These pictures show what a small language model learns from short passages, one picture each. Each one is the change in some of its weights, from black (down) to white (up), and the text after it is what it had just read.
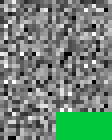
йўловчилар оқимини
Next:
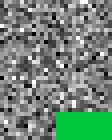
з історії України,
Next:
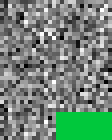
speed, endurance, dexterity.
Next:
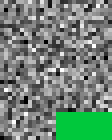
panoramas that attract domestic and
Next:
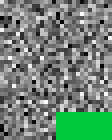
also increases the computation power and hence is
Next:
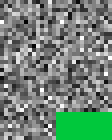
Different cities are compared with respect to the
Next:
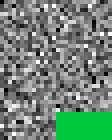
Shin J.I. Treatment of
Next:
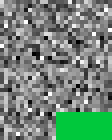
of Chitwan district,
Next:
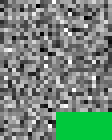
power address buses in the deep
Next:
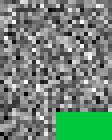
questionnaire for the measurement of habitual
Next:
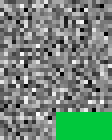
restriction problem. The study shows a significant relation
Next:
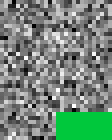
Associate Professor**Danylyan
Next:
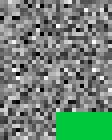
чи для будь-якого
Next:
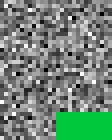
ставок единого налога,
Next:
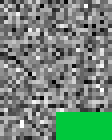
Contribution." *Epistemé:
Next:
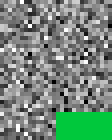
работники обладают
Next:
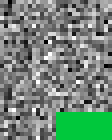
bo'lganligi sababli biz dars
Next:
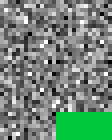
land, etc., are now devaluating the
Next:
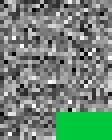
бўйича ҳаракатлар
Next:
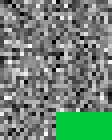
due to carrying of 10-20 litre
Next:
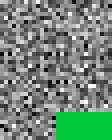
\text{CRLB}, \quad
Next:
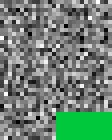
. Podaci su poređeni
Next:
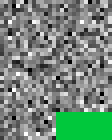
data on the one hand, and the knowledge and
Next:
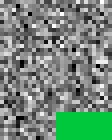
metoda de contact [15] la
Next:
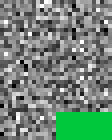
into the pancreatic duct
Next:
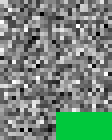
resolve such issues in one framework
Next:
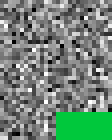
it. The study was carried out randomly
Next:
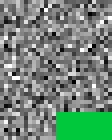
diagnosis secondary to SS. After
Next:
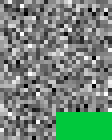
hamda mehnatdan bunyod
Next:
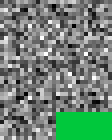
(Figure S3) exhibits all its characteristic
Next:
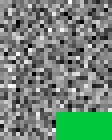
aniqlanadi. O'lchamlarni
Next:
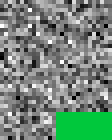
загального стратегічного
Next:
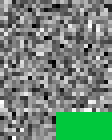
EDs per GW. Both plots
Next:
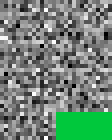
de áudio) para encontrar itens
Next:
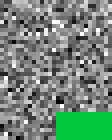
and far-off locations that briefly
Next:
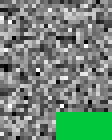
attribution. Each answer includes
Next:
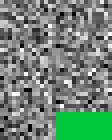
a conscientização de produtores e
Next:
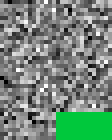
features in the field of phonetics, and some
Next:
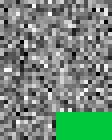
en offrant à tous un accès
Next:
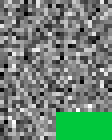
і завдань діяльності
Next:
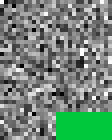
In addition, interviews with focal agents of
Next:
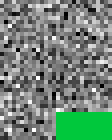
preferences (Auzins & Chigbu,
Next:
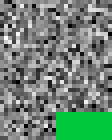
tridimensionais fixas ou em
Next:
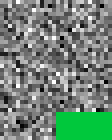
torno dessa questão. De
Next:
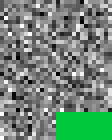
of Miracles", etc [9].
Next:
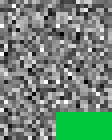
de las personas de la sociedad, tienen una
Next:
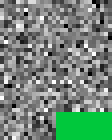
probleme; Deși există multe servicii
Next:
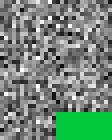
an interdisciplinary perspective.
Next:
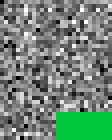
una década antes. Seguía
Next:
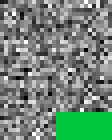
además el sitio 6 muestran
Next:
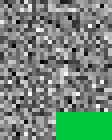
o‘quvchilarga barcha fanlarning
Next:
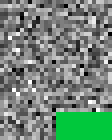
in driving organisational success. It,
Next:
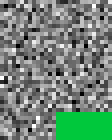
of the data on their profitability level and
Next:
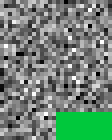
bir âyet nâzil
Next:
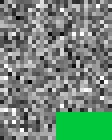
Хўжаев, Акмал
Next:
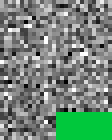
of continuous internal and external transformations of
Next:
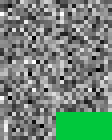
system which has to be reliable,
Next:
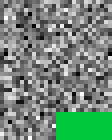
face, smiling eyes and
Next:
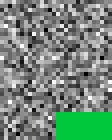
что систематически искажает
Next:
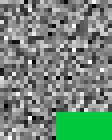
learning: A case study" from Yang and Chen
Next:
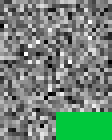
all known geometrid moth species,
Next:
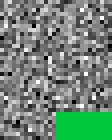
Tumor Necrosis Factor alpha
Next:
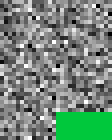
(test case 2). This is confirmed by
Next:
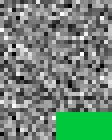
indicates that the p-value is
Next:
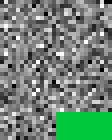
شعر را مشخص
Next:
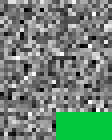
that seems like a simulator. According
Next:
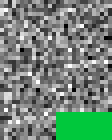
Chunki, turli yarim
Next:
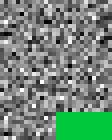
of older *P. pasia* trees
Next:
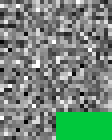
numerous meaningful discussions and
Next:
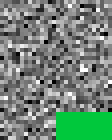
na construção de estratégias de
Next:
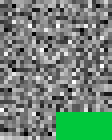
Size 5 Number of hidden units
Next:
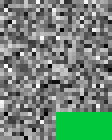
ta'lim tizimining umumiy
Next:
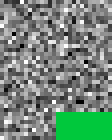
otra parte, la elección de la voz y
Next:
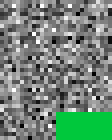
qanday ta’sir qilayotgani
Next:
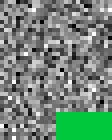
в своей повседневной
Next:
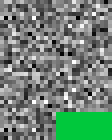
in the suspension. The suspension
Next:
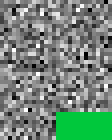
butun Turkiston bo'ylab
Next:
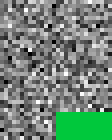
*ambient noise* in proactive
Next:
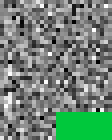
o‘rta ta‘lim o‘quv
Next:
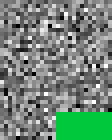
el de respuestas negativas es del
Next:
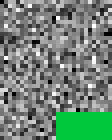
subject should be incorporated at Secondary
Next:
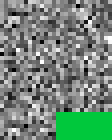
we can see that Hong Kong's
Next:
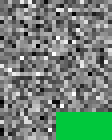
su misma tienda se le
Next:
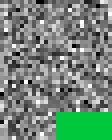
pockmarks (Figure 3). The fish
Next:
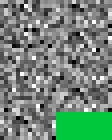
one from each other by the environment in which the measurements
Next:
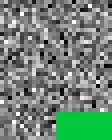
que uma metodologia de desenvolvimento de
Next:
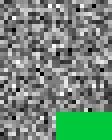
fed to the experimental buffaloes
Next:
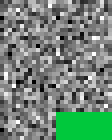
millet gene pools and additional
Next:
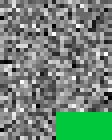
usuli – bu musiqa ta'limida
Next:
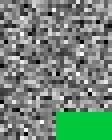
1939 року на території
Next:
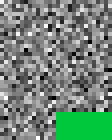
смеси в течении 60-90
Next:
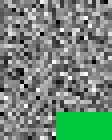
information for the road repair authority for
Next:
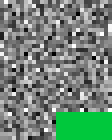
Moreover, background details may
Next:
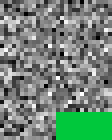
tingkat data security pada saat
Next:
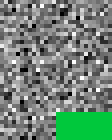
borayotgan tsivilizatsiya va
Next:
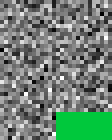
أحد أصحابه
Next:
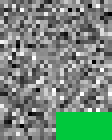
success of your business. Lastly, Key
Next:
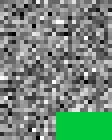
may not be time-limited. For
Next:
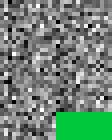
ёзув қоғози
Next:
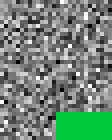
students were the safety measures taken up by
